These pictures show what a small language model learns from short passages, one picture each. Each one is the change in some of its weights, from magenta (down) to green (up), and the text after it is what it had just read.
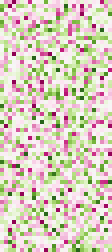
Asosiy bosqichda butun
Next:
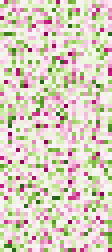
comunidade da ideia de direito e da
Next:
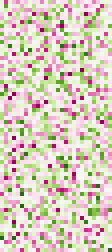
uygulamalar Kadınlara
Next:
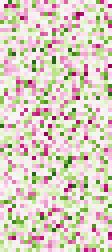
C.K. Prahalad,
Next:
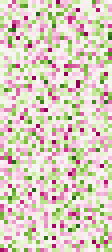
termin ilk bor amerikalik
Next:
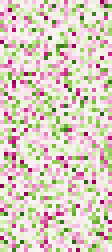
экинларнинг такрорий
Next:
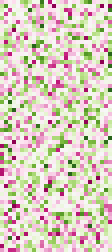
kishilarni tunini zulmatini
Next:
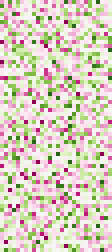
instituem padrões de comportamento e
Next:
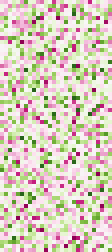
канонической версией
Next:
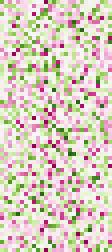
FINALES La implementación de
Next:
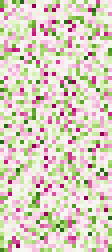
a la verdad, porqué, partiendo
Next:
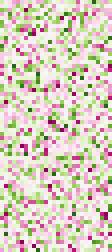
Caxitoré. Com uma
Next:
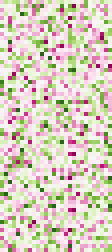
No dia da água, em
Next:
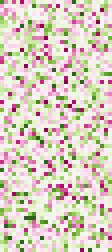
діагностування та правильне
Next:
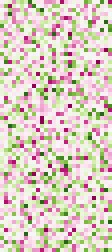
potensi yang dimiliki 50 10
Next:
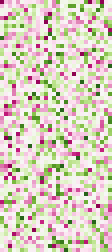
mijozi uning xulqi,
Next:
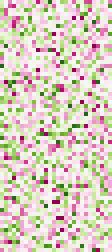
insan sayısı az
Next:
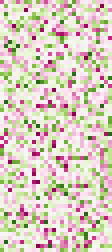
van electronic banking
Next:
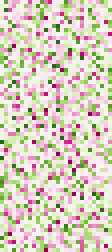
constatarse además por su
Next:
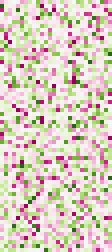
физической культуре,
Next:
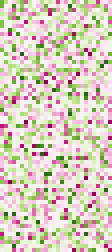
de melhorar a qualidade ou
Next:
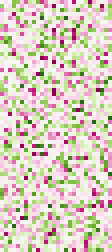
de l'appréciation des
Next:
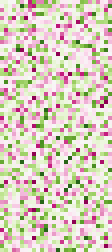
в искусстве, в процессе
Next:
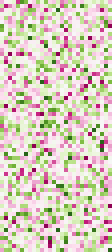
2. Contribuția teoretică
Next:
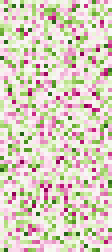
порожнині шлунка, при
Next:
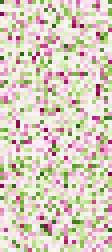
ва натижавийликни аниқ
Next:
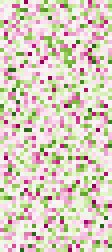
tarjima sohasida
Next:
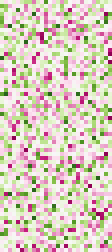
ва халқаро тажриба
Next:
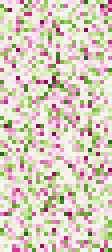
ve açıkladıkları
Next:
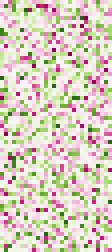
schéma ci-dessus, on
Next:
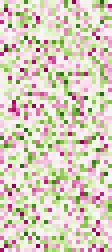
Supporting the development of
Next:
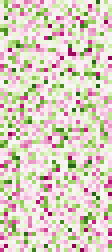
tizimlari kabi maxsus
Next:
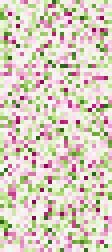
yo'qotish va omonatlarni
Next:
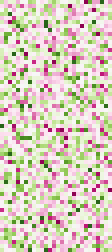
особистості, що відбувається під
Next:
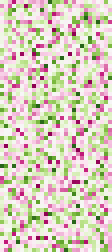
steht das einzelne Kind mit
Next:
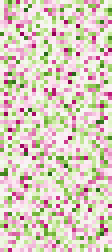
Copépodes sont tout
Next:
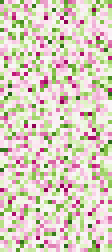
геометричними або
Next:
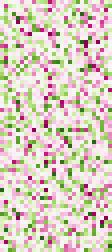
Pearson education, 2003.
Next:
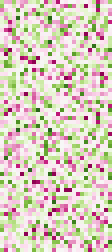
ignorate. În linii
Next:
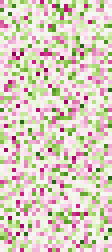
Ekosistemalarning jadal
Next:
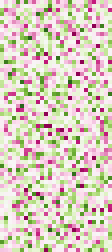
mais detalhada a respeito dos
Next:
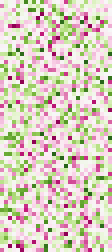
*Int. J. Innov. Res.
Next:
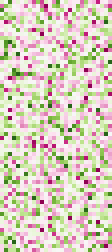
Scientific Research Laboratory
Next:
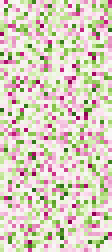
spirituality of youth, the
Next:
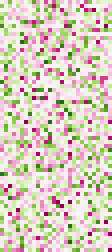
de fundo, quando a pandemia
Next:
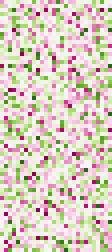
sentem felizes com a nova
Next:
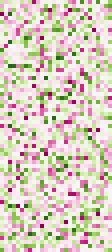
Seit dem Mittelalter ist sie
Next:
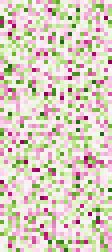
Berührungspunkte von
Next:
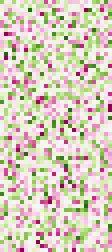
Oliha Fast, Candidate
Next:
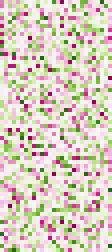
de manera hidropónica
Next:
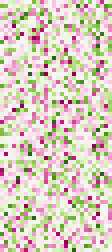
становится актуальным
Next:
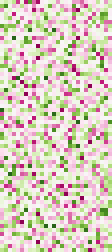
počáteční míra
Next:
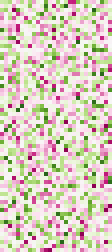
ta'sir ko'rsatishini
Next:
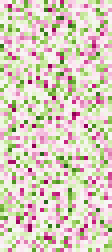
formação de alunos inseridos no
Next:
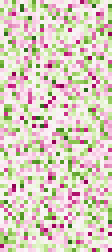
de 2014, a Lojas Renner
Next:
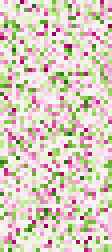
war in Ukraine. Key
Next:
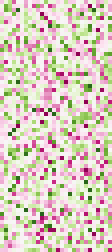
4 RESULTADOS E
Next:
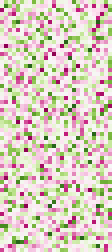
permettent d'aboutir à
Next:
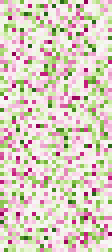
siyosiy va ijtimoiy
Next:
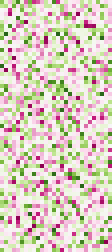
mustaqillikka qadar,
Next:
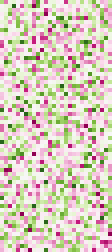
the development of standard
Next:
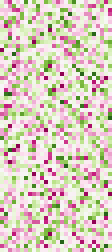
bilan boyitish imkonini
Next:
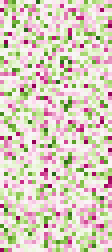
agentligi. 10. At the
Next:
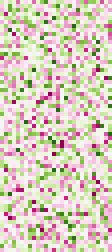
gravidez na adolescência
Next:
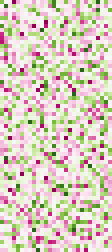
untuk kulit kering,
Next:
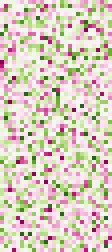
imkoniyatlarida yutuqlarni
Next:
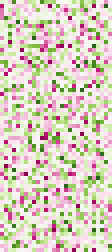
issues des fouilles de
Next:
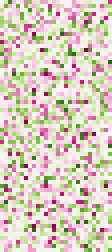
va rivojlantirishda kichik biznes
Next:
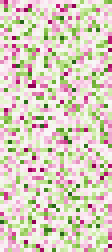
de palmeiras da mata
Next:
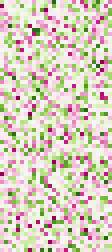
“kuchli” ta‘siri
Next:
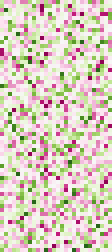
побуждает студентов к
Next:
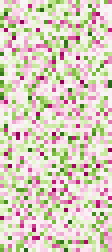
z odczytami na temat
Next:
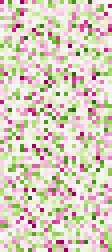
і залізо-глинистої
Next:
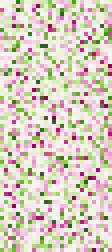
Professor de Filosofia
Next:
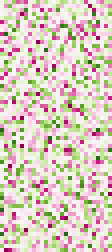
científica disponible, la
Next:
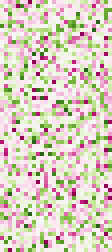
de reciclaje cultural en una
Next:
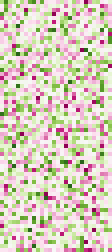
мистецтво, перш за
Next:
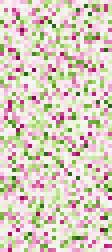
sono stati analizzati gli
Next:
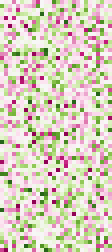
глибину особистісної
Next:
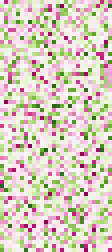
ta'lim olishlari uchun zurur
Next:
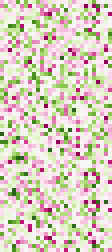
rol que habitualmente no
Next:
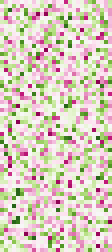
el ambiente. A su vez, un
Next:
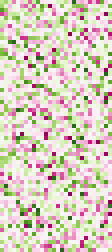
беременности и исходы родов
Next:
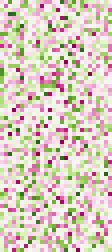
e aos animais, não os
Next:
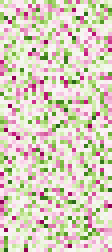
Judi online juga
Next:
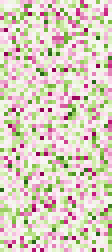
sosial, dan faktor
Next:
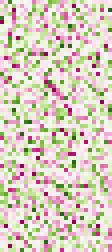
opt promisiuni date
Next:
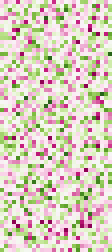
estímulos agudos y
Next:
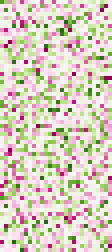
aula e os momentos de
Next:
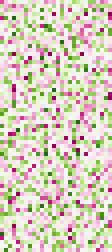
produtos e otimização dos
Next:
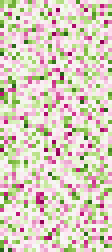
kuz. ² Asqarova M.,
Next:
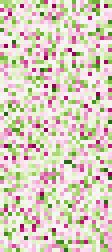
abondent. Sans entrer dans le
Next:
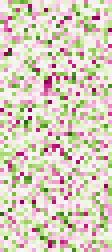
propri compiti. In questo
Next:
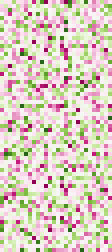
и техники. Ключевые
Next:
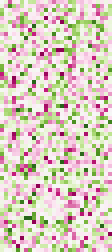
балакуча жіночка,
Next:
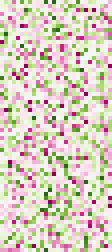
Sopon Pornchokchai
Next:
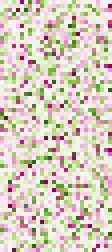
diventano cittadine/i
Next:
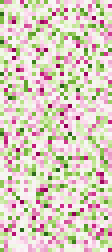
nima kòrsatilgan
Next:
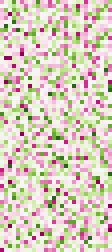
mahsulot bo'lgani
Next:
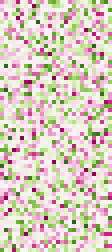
ijro usullari ilmiy asosda
